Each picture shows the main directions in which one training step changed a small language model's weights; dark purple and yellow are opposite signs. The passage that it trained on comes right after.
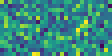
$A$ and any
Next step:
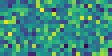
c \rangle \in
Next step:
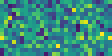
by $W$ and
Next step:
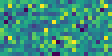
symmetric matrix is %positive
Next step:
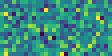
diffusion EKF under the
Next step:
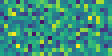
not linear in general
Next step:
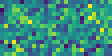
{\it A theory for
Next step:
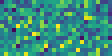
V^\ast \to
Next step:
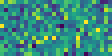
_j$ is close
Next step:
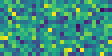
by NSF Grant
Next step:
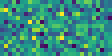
and threshold of $\Delta
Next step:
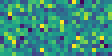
the point of view of
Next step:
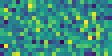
columns of~$A$
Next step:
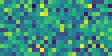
tending to infinity at
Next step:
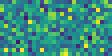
\cap \Sigma =
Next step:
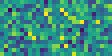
elements are shifted
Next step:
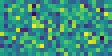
is tricky when
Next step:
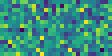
younger generations
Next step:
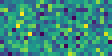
is reminiscent
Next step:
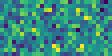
Then, it follows that
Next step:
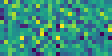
to $m$
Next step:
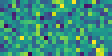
will notice, our
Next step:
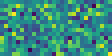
when we write a moving
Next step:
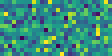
examined simple iterative methods
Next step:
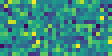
be able to do so
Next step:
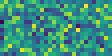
up, it is convenient
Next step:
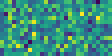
control problems generally fall
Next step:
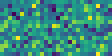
parts differing by
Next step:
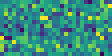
Arnold, Mathematical
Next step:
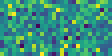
complete this result by additional
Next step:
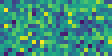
will be interested in various
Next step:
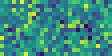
{\footnotesize $$ x =
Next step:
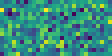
single-phase solids
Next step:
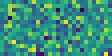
by a slowly
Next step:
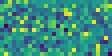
percolation on the
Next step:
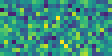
strange duality via a
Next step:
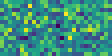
has the hereditary
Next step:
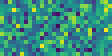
follows from the hyperbolicity
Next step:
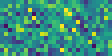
some smaller value of
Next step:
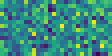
s}$ is a
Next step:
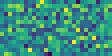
a single vertex. The
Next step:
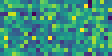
however, that since different
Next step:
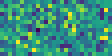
is an even permutation for
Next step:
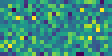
Unless otherwise stated,
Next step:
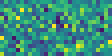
is not sufficient for
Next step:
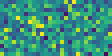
of such algebras and the
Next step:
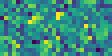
topology and homotopy theory of
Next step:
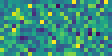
We will show that
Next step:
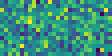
\noindent{\bf Theorem
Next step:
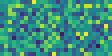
that the newly
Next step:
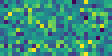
2-subset of
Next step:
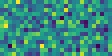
circumcenter of mass
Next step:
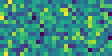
of Defense
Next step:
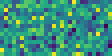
strategy of the second
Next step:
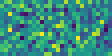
and non-degenerate.
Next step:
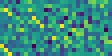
of minimizing the number
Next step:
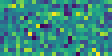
the details here. We
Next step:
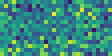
we can carry out the
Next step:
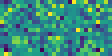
\nabla c_\e
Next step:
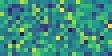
is there a first
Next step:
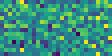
part needs a proof.
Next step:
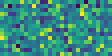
particular it was noticed
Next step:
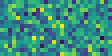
in $\Om$} if
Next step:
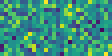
At the first stage
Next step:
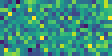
rate of homogeneous reactions
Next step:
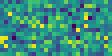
of the costate
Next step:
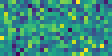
\leq u \leq
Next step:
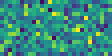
the semidefinite
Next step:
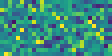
bounded strictly pseudoconvex domains
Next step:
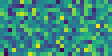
that the crucial techniques of
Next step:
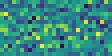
letter. The cyclic
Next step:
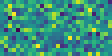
by powers of the
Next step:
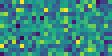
question using local methods
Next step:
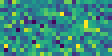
squares solution of the linear
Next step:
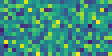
matrix, in the
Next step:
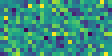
At least one component has
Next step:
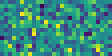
implies that \ce
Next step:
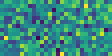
invertible. For $x
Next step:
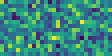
then $G$ is
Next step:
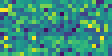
complete domains, and the
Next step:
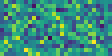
current size. If as
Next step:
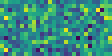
over an extended prediction
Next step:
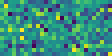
de Bordeaux
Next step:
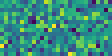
Actually, it
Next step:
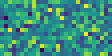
\mn so the event
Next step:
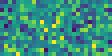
\section{Proof of
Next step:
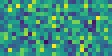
order to obtain an explicit
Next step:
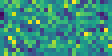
to certain embedding of
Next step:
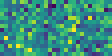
$\bf b$ is
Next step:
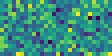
later we will add some
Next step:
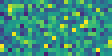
the space of Riemannian metrics
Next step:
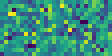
as follows. Let
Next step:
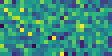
type are uniquely determined by
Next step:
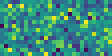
columns form the complex
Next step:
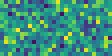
singular in this limit.
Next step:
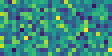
is square and symmetric.
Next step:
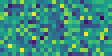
a sphere in high dimensions
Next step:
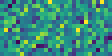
A' \cup
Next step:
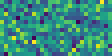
They are summarized in
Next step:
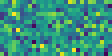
applicable to this article
